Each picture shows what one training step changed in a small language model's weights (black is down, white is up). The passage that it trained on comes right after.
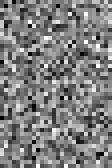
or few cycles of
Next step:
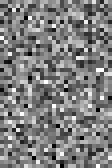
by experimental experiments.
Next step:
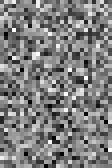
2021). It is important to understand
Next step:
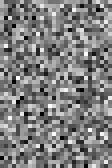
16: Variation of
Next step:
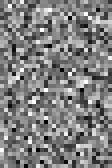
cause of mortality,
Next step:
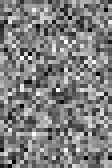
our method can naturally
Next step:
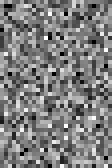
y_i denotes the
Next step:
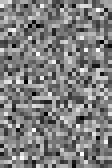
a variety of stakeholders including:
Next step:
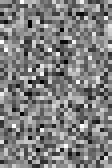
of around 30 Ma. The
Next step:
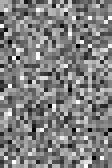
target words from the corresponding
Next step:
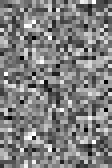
was predicted based on the
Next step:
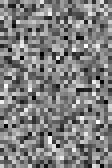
the environment in order to promote the
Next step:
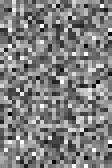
experiment lasted only nine
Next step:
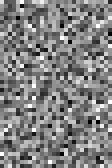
previously and linearisation would
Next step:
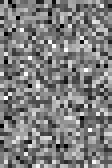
orientation. Nodes
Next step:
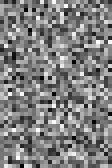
live system metrics,
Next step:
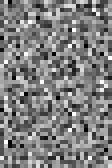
so well received that the
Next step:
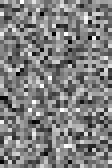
underlying data: -
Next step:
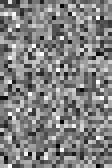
antibiotics such as
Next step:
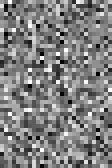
The heaviest noble
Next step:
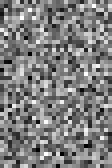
development processes. The main goal of
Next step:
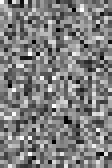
charging stations in strategic
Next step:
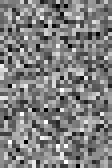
volume. The result showed that
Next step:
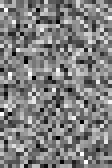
the establishment of supportive
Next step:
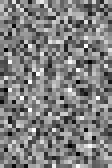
potential energy, optimized energy
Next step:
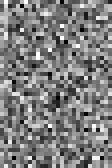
for the return of
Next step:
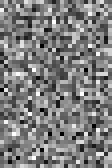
in communicative situations, is
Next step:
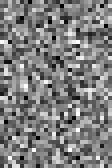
proposed architecture.
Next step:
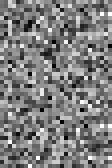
will become honey in the
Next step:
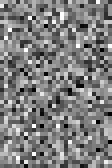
illustrate the
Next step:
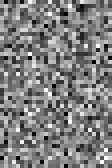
they are just not capable to
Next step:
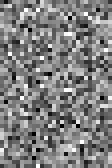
cultural identity of rural areas
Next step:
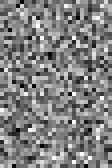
Land., Ser2,
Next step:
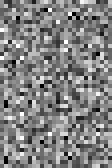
correlates with clinical
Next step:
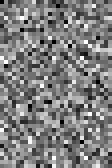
cross-national evidence is
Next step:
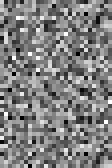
but also the U.S.
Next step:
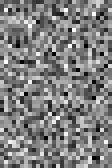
so we allow the user to
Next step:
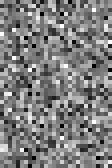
hardening of slip
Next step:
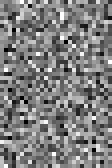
urban out-migration
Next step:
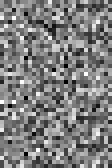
is to identify the factors that
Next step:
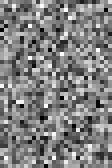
and had already made studies about
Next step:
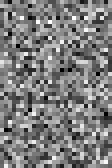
Dental clinics in the
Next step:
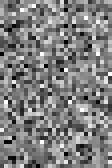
tolerance of crop
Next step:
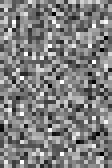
PE lessons that were
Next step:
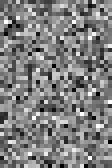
workshop builds on
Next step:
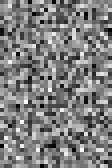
proposals for innovative
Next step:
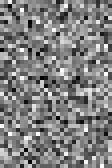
al.* [23] provided a
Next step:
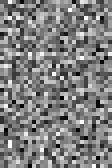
and then plotted using C
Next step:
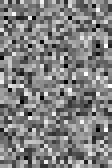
to Silverstein et
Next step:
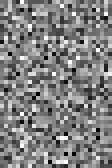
'bad', as
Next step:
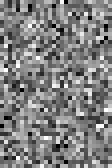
treatments. In this case, the
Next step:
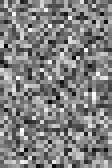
Study Area Sources
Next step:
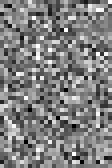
found. Keywords:
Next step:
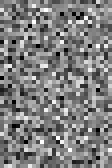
\quad (4)$$ The head
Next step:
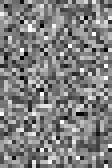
Significant association was found
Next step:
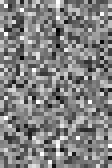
molar extraction: A
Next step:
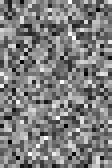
true for the field.
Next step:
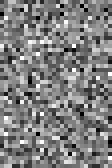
polar head. 2)
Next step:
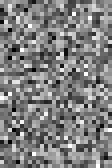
an adhesive or fixative
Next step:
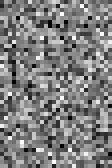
different heterogeneity
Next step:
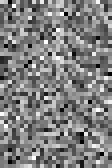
stylistic devices,
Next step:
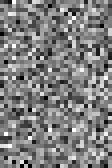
Denmark 9 Eigen
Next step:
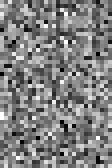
and mineralocorticoid
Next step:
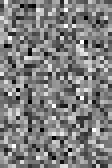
to the proportion of children
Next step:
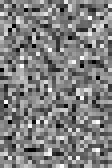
no conflict of interest.
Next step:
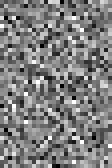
IR VUB -
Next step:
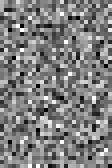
We infer that this decrease in
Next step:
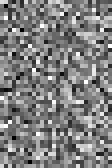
varying sizes
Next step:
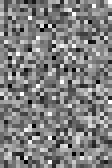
² Combined Military
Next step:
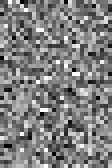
potential. Figure S2.
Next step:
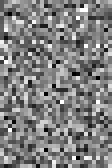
job waiting period was
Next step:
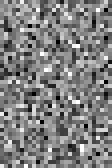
in attendance were mostly
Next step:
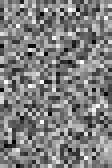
Prevalence rate ranges
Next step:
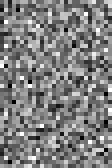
In other terms, it is a
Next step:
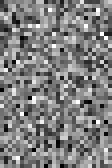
potentially slow or prevent
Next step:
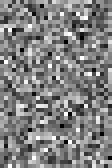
thickness of tablet was
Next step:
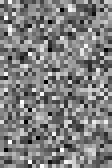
Studies Analytics
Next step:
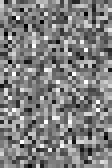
dose of intravenous
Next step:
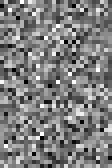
set without gradient supply
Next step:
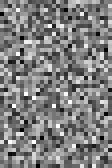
the attack is so strong.
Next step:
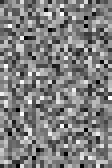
quantitative determination of
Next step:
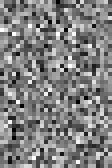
railway stations, and
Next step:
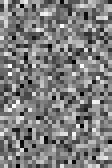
for the possibility of provision of
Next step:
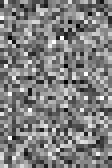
asked to do the same
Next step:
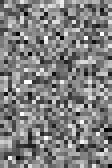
way for young women.
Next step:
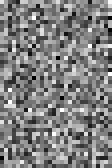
in soil, galls and
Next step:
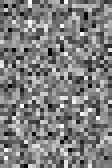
For $n \geq
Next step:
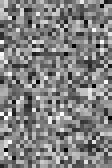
study was conducted over a
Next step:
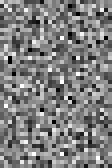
workplace and that it
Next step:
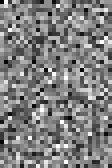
terminal nodes. Figure
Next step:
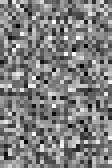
measures to make people prevent using
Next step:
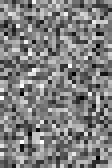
Act, Educations
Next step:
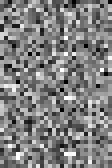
to post-deployment
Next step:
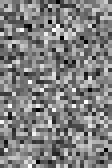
which allows a stroke
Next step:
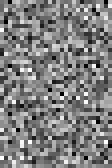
feed with fibre to
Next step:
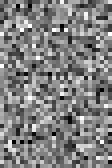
for sharing disease and
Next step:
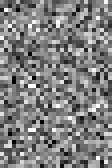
Privacy, security,
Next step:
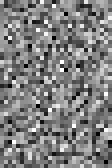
teachers, curriculum
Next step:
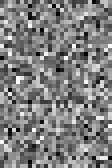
percent woman,
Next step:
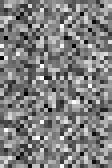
NCM N N N N N
